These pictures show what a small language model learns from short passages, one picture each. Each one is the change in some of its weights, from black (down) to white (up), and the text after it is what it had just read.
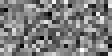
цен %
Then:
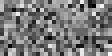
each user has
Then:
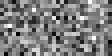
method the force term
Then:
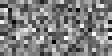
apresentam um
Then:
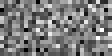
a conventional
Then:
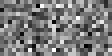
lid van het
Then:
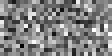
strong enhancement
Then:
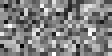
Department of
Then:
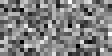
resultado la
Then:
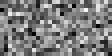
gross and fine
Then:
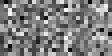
va umumiy
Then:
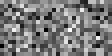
з кістки
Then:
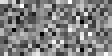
como nas escolas que
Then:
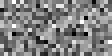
- als reeds
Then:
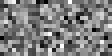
avaliar e
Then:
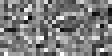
chain},\ }\href
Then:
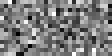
axes of the
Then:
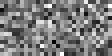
a final precise measurement
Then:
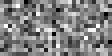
2$. Applying
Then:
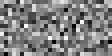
convertidos em
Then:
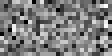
a estruturação de
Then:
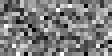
three critical points (the
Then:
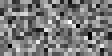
in the potential component.
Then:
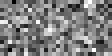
is lowered, and
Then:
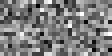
for cheese, but
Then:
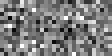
errors from the
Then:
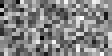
then simply calculated
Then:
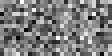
all the observed wave
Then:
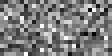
wirke ich
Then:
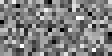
Neutron Stars
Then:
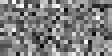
Maroc dans le
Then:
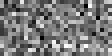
the model in calculation
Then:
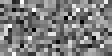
decreasing with respect to
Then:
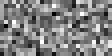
of Average
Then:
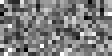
by adding up three
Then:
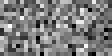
Conhecer e
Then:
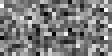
e.g. atom
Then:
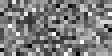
they depend only on such
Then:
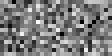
foi ditos dela
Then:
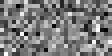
the ALMA data
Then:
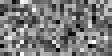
correlations using
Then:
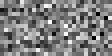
an example, where
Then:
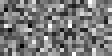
different form of the
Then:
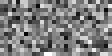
da pesquisa, que
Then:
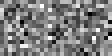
la categoría
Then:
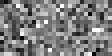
only unknown
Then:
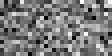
the coupling strength
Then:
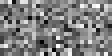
challenges associated
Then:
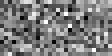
are formed by the
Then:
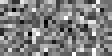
levels for the first
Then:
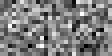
of their secular
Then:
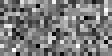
scenario cluster
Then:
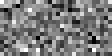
calculated by all the
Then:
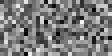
und im Bereich
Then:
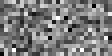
laboral con
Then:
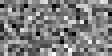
criterion for
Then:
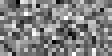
of the peaks
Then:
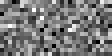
that our universe is
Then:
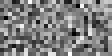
amount of
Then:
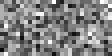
saturation of
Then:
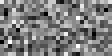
can be found by
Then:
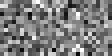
residual echo
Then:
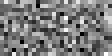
de pessoas que se
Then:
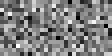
have reviewed above
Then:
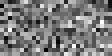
theory to be equally
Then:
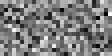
до частки
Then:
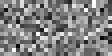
с разными
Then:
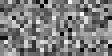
In a fully
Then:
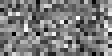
gericht op de
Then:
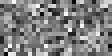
is essential to
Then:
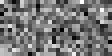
by the exclusion
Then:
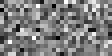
allow interpolating
